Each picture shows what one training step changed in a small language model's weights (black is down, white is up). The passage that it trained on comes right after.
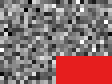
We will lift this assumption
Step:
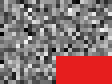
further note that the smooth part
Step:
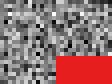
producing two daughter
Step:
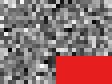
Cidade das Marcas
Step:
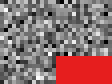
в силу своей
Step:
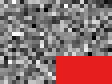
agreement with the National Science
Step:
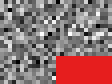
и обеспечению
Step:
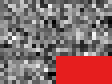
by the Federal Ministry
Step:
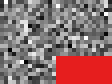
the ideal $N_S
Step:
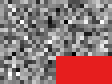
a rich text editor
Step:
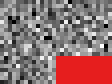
of an accelerator relies
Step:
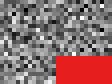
and on the deuterons
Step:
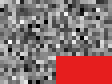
register and processed
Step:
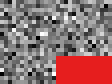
a wide degree of freedom
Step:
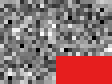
increasingly precise, providing
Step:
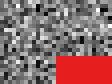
for up to three free
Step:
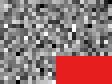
cold dust associated with
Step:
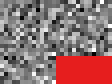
then calibrated using the transmission
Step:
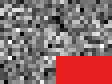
the image. In the next
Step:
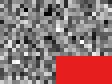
en los siguientes
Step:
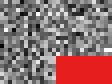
and time of fixations.
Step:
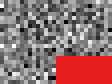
important reforms implemented in
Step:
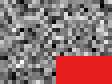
waves, for symmetric nuclear
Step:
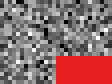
phase, the update
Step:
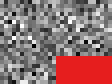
article is devoted to the
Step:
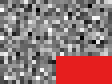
hayrat va hissiy
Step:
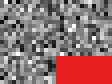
depict the 3D
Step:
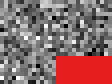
tensor. This KSS lower
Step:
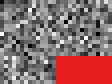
investigación en una sociedad
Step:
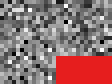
the development of medical
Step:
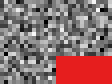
of the different systematic uncertainties
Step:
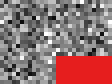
implementation into applications. For
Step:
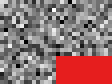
dari kekayaan
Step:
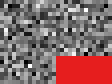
the minimal surface embedding
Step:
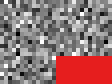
Faso non si
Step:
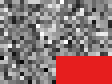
tilda tuzilgan
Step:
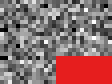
the PHAT Stellar
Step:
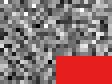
ratio of $\mu\to
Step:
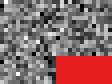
the Josephson frequency
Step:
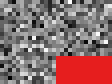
Feature & Pattern
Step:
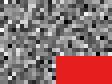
represent $e$ times numerical
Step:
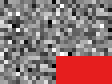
MILP formulation. To
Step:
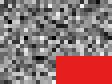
São Paulo, Martins
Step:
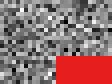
compound 2 is also described
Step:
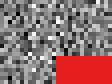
l'efficacité du
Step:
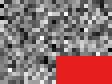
Matter, Center for
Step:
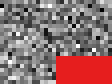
oshiruvchi muhit,
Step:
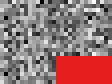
employ DR in visual
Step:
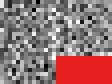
prevăzut în
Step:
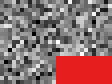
adhesion of graphene
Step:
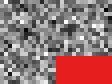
%% Of note is
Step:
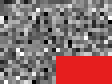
you want to print
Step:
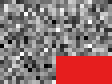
except for words such as
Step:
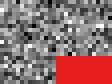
(KC) as the
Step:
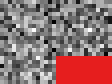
leading to an estimate of
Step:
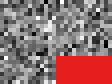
few times $t$.
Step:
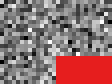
may be extended so as to
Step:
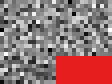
antinomiya asosini
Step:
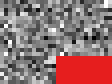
existir o processo,
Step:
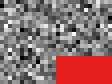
note (see Fig.
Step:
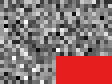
hotspot. Note
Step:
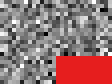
of wavelet based methods
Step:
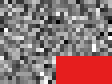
in the center of our
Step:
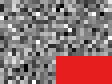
changing its {action}
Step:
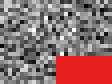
os alimentos que consome
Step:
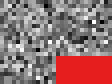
eV, the maximum and
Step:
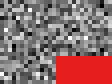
the Fourier transform, the
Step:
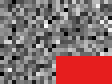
и русского языков
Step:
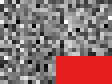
nodal SC state in
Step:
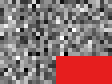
foi pedido que
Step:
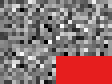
can be reduced to an
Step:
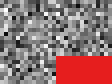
в сутки.
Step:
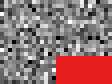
world-sheet super
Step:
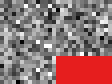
respective completions of the
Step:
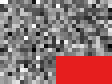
intihar düşünceleriyle
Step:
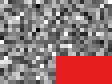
olduğu mikroplarla
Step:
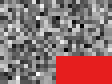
различных слоев
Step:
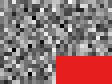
find evidence of different degrees of
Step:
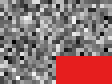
advantage of using a numerical
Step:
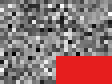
a polar altermagnet
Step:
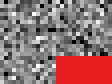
und Wagengewicht
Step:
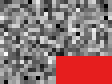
Melhoria da
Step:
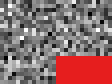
patrones alimentarios
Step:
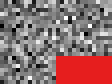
jihatini tahlil qilish bilan
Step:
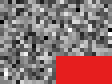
relations among hypergeometric functions
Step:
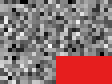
знание языка -
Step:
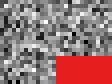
mamlakat iqtisodiy
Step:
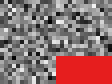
in the bigraph
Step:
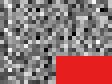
of the optical near-field
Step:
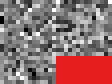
gnaise, iar
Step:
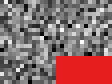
in the lower layer also is
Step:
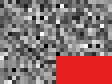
Finally, we conclude the paper
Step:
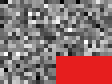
ini, perangkat
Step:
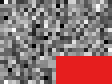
states $\rho(\epsilon,
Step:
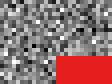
answers using a
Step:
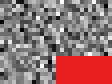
in their number of emission
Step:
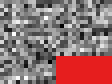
wohl wieder
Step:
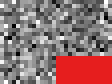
TPP molecules have
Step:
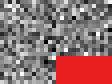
to a certain baseline,
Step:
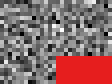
are strong. The line map
